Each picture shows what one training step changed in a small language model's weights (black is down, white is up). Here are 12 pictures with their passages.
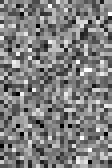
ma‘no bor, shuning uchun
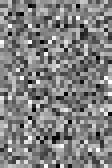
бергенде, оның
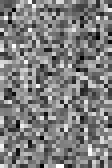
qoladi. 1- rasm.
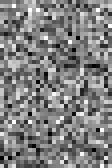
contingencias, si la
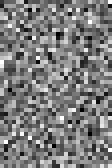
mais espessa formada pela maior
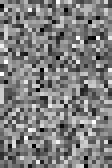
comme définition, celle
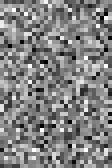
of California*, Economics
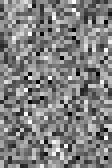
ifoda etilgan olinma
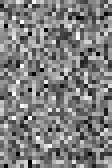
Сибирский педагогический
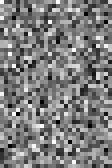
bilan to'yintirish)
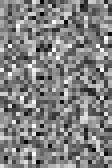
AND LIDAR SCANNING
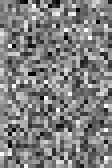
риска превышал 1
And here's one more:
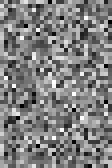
menos 80% do questionário.
